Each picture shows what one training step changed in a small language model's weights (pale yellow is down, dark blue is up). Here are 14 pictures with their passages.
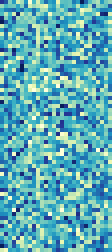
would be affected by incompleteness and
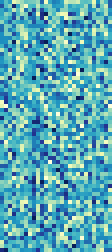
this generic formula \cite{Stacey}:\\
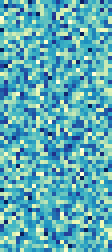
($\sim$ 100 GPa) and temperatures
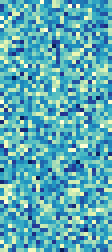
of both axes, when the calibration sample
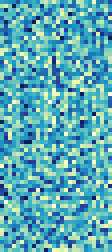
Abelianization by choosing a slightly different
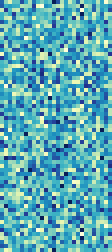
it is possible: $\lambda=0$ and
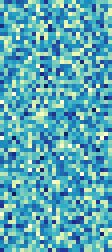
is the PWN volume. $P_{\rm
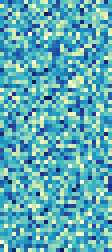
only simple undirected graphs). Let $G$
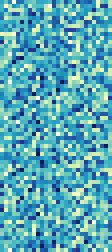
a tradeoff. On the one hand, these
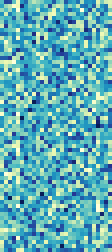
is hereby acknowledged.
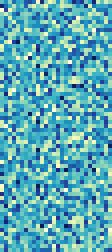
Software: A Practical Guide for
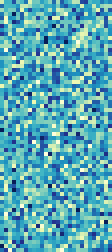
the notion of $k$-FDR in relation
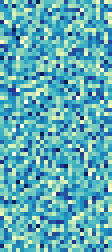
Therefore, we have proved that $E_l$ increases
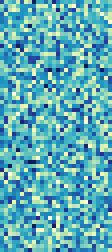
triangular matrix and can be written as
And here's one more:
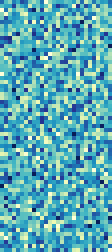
% Finally we turn to some examples of interpolating
